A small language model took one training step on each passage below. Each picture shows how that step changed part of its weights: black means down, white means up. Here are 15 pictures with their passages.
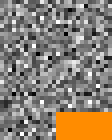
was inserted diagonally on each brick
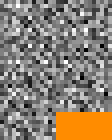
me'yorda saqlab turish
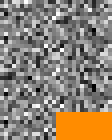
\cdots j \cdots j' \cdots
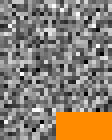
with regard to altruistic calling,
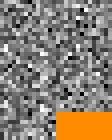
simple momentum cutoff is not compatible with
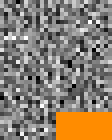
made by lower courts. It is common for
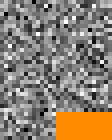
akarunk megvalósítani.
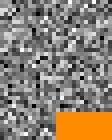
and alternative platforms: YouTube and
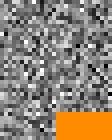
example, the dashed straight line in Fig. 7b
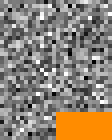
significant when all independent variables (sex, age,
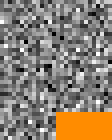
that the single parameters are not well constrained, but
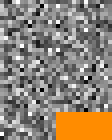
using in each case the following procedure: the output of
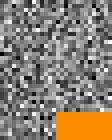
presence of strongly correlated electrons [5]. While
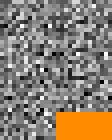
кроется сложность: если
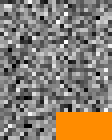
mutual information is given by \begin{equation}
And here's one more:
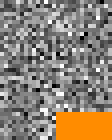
indicators. Annex 4. Breakout
